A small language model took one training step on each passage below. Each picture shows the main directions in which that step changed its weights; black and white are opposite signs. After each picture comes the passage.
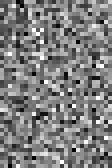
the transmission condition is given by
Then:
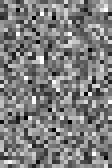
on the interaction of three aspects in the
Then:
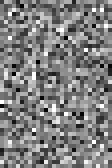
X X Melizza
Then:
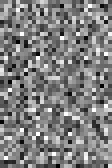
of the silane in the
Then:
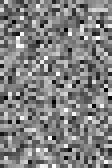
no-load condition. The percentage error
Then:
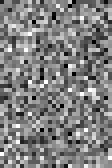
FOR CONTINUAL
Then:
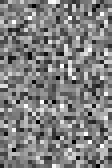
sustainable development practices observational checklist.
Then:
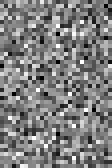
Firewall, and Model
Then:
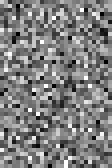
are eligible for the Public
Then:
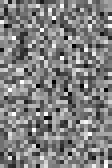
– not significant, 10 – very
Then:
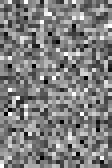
Easy Questions
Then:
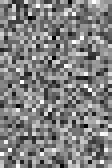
reading, oral expression,
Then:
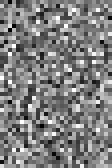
dispersion distance can be addressed
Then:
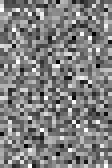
Tenderness No Tenderness
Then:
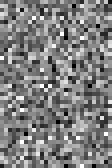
after the Conference, on
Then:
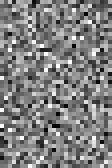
Ministry of Education issued the
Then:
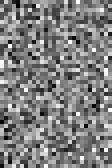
Bay Cuckoo
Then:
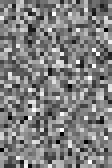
first to compare clinical outcomes in
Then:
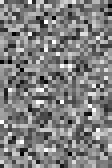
transitions. 2.2 SCR
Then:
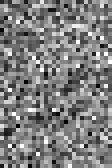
laminate layup sequence,
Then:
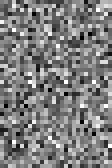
is associated with the increase of the
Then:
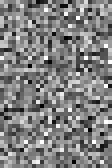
in adolescent boys and around
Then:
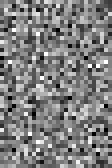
is the surface treated analog to
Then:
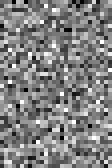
Intermediate Resistant
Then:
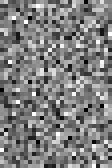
evaluated to avoid triggering
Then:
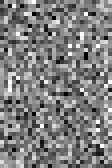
planning is a critical aspect of
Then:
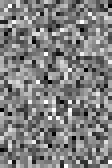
concept for their usage has been
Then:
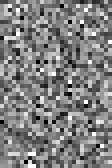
of annual board meetings.
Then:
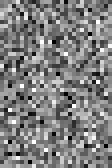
Sleep II.
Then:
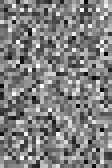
is because of the small sample size.
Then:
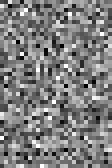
1. 1.2% child population
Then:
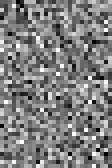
the work presented in this paper.
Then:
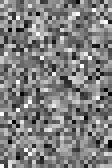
bond was assessed using an
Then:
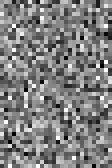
LOD and LOQ are based
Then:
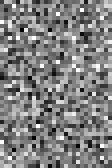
is because of the non toxic
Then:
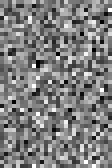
Recommendation 14 Enhance
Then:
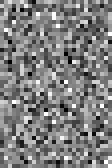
can raise the cameras
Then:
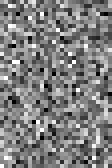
nigra* subsp.
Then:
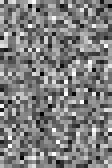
in the field of preventive
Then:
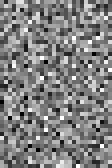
and allow the attenuation of
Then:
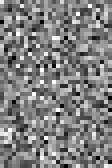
Both experimental analysis and Finite
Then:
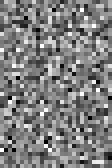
time and (b) normalised
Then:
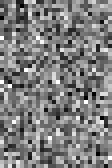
the historical and cultural value of
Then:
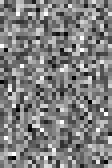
The presence of threatened or
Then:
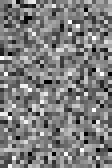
recent satellite systems are
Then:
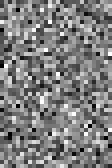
for RNA folding in to
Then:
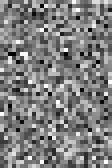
hand, if the data is complete,
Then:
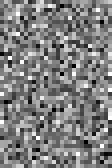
1 (darker pixels
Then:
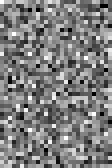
η is the response,
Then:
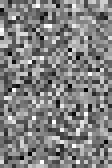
socket designs. These
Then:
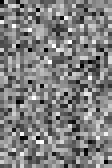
with some results, the most:
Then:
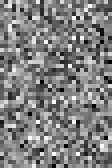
and it aims to promote responsible
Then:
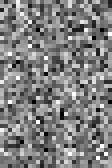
to carry out appropriate actions.
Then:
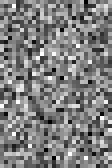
and improve the analysis. A first group
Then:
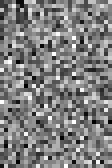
the use of these images within virtual environments
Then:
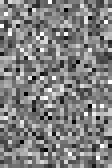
choice.” The use of
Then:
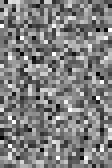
to whom any correspondence should
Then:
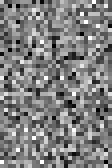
editing; **Clara
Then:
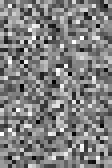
data compression algorithms have been developed and
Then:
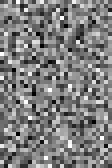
(IRGC). We selected
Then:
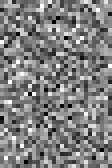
land apportionment of spatial
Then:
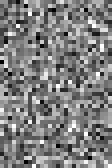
extensive spreading of guidelines for
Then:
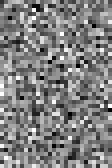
enough to spark a
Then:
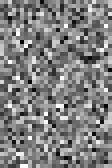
Hassard, J.;
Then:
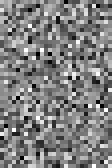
calculation To calculate the sample
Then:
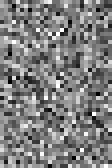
is essential for further management and to determine
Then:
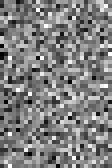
transition and hence the fluidity
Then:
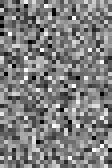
Africa promoting sustainable development through
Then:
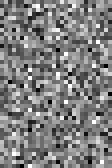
be effective in inducing callus
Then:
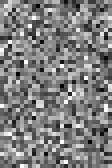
immunoassay method, using
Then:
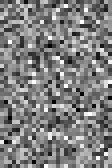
study was to raise awareness on the
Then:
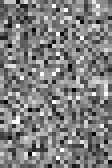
age of 60 years, they often
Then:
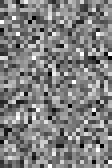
with a radial view of the
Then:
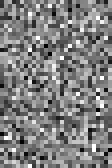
ice bath followed by
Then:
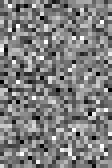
legible. The instruments were utilized
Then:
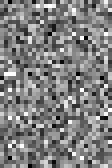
are a sequence of alternating
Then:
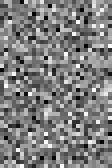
metabolic abnormalities in
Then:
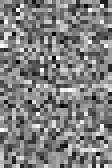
in object-oriented
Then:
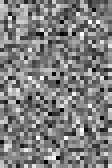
women over 35 years with
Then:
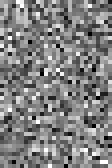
the space of $m \times
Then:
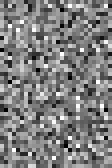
to e-government significantly
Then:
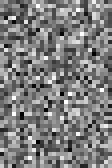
come from the effective implementation of
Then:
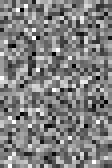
was compared between both the groups and found
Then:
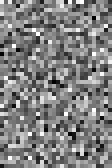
precursors or (B)
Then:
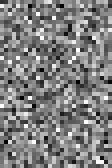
to improve their employment contracts
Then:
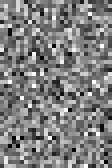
along the South to the
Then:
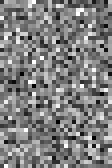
of *carnival
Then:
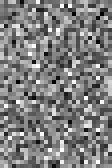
circuit. Several approaches
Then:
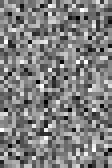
decomposed by dilute
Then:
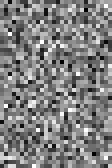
are being used in the Big Data
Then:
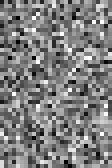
a dialogue, engaging
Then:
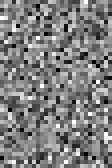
serous Effusion in the body and
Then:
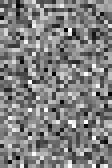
the solutions mentioned by Agile
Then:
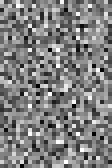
B while controlling for the effect of
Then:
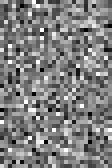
reality learning equipment, the student'
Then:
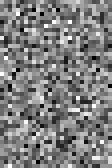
seed dormancy is
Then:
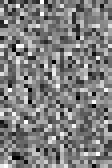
odd primes p are given
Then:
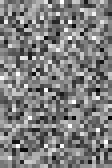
colonial period. This research is
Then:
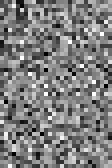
the video provided. The model is
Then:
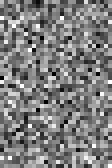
directly in Au hot spots
